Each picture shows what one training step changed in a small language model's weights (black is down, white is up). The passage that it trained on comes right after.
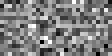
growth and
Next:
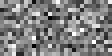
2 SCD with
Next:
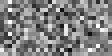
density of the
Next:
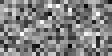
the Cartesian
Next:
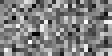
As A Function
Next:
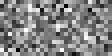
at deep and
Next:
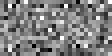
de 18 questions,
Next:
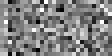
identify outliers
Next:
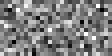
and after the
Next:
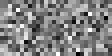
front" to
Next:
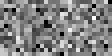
instrumental to
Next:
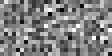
tahun ke
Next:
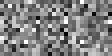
que a Universidade de
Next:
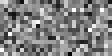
lots of
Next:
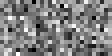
che significa
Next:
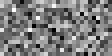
standard deviation
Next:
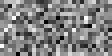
la médecine
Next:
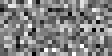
system can take
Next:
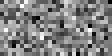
the Republic of
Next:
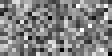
to the indicators
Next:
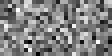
and has several
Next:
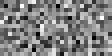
* PBG *
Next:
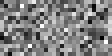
* Email
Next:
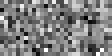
I hereby
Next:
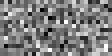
examining the most significant
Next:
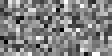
students Method:
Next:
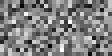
to fulfil
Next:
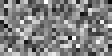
this diversity,
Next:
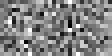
can be noted that
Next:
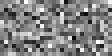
of the actual
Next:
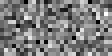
sharing) the
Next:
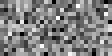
because the distance
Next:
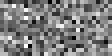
um *vetor
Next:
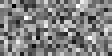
the electrical
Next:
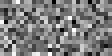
over 504 acres
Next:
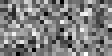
performance as follow:
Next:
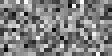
each temperature of
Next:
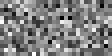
stages from school
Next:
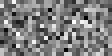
(more than
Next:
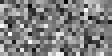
niet of
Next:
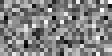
Accuracy of
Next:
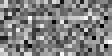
fraction h for
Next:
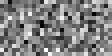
regard, there is
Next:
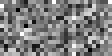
the new name
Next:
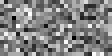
And Jacob
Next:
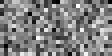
to study the effects
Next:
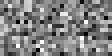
may be necessary to
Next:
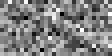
va erkaklar
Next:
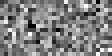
– azaldan
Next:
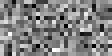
de IRAS em
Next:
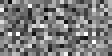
lettere di
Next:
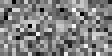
with consideration of
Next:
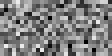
to establish that
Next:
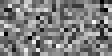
and source
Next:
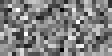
compliant in
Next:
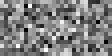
or "ex post
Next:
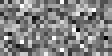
the practical experience
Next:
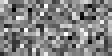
America except
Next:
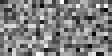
If the ADC
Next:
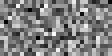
participación de las
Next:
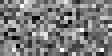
the training set
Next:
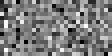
service providers
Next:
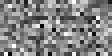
two principal
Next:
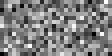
виховання в
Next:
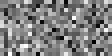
experiments for
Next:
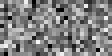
committed to
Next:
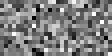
7. I use
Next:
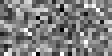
and Virtual
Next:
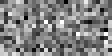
insist on the
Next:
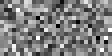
and publish
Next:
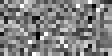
the European
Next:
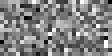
on the tensile
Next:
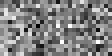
del yo" o
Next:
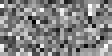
factor in all these
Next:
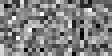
sin flocular),
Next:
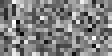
in some markets.
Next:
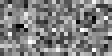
pas des «
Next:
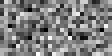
respeito da
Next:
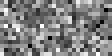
possono essere
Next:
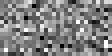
F is the set of
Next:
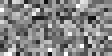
the foreign
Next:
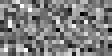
conceived by
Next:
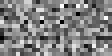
are a great
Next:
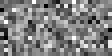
many things;
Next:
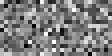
Zhu & Z
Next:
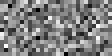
durante unos
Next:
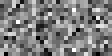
instrument, the
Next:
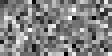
a los tres y
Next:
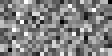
in the temperature
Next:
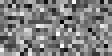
are appended
